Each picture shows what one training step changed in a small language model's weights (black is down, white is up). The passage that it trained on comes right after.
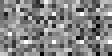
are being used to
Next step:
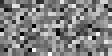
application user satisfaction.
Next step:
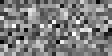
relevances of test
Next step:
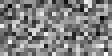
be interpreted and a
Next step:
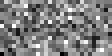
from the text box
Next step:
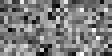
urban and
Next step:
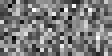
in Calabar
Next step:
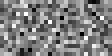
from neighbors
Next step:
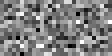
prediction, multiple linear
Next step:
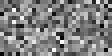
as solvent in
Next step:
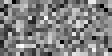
that no informed
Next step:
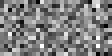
\times d}$,
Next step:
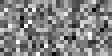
having severed the
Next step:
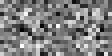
be regarded as approximately
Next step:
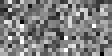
practices do not facilitate
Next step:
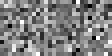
sections were prepared
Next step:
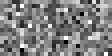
acid). On elution
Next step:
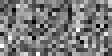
near the well to get
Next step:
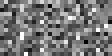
to GBIF,
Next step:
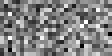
the bodies are
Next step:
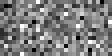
Regarding the crucial
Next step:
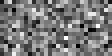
other adverse consequences
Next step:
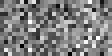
activities were conducted in two
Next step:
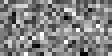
to purchase
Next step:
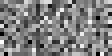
with respect to their
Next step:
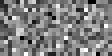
children remains challenging due
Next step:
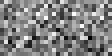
developed [60]. In
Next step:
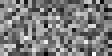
well as 1:3
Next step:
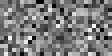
well as associated task
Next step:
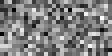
other hand, they always
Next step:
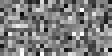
bringing in
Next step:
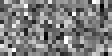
from the rape seed
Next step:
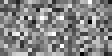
a more significant role in
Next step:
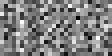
for clearing bush
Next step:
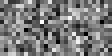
and recrystallisation
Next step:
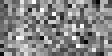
studies should focus on
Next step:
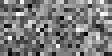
execution of node
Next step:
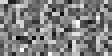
for an organization or
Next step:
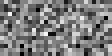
the accuracy and reliability
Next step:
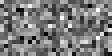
Doctor of
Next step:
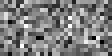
pose the same risk
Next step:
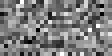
were identified, these
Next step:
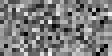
of NSs and
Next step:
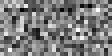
Guideline for
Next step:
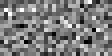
tea levels,
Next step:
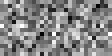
not possible to identify any
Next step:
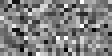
biodiesel higher
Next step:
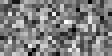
an important linguistic
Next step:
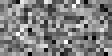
was not detected in the
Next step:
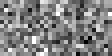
than those particulars,
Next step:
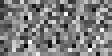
the distributed questionnaires were
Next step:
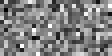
systematic review and
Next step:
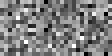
Kyun village
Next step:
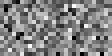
view tax payments
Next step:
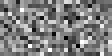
it is not appropriate to
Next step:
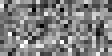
system To address this
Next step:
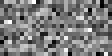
tools, farm tools some
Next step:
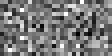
teachers to master new
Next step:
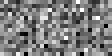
a Hindu
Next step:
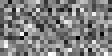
concept of landscape
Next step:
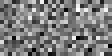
as one of the major
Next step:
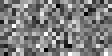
in their environments
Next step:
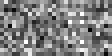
Minimal side
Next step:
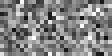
were described as very
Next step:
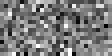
- Efficacy of
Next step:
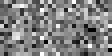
through virtual
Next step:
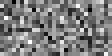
4. Informed
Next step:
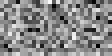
is now offering a
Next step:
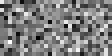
absent. All the
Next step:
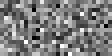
2. Reagents
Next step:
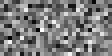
this calculation,
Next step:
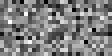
numeral systems that correspond
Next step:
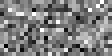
observed. XANES
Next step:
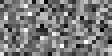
the total volume to about
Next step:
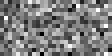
PBEC did not
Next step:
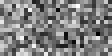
or may not be
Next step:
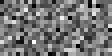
publish images of
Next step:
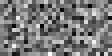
NZC to
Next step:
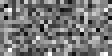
BLAST of
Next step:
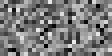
of centre to
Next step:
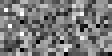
= 1) across the
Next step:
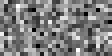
for Creative Home
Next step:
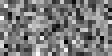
benzene extract
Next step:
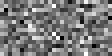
S., Khanal
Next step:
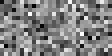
Data are available from the
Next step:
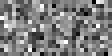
accordingly, the
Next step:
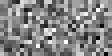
was conducted at the
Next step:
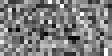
of a topological space
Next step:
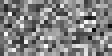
the fundamental
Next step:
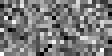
females and second group
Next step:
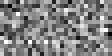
bladder) is
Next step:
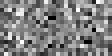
have increased, there are
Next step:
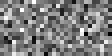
stiffness and
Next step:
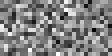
to be heavy
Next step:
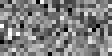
Likewise, the
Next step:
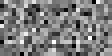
on the experimental results,
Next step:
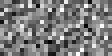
and oldest herbal
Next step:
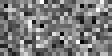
Chem B*
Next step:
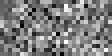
Besides, it
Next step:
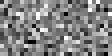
proposed updates, as
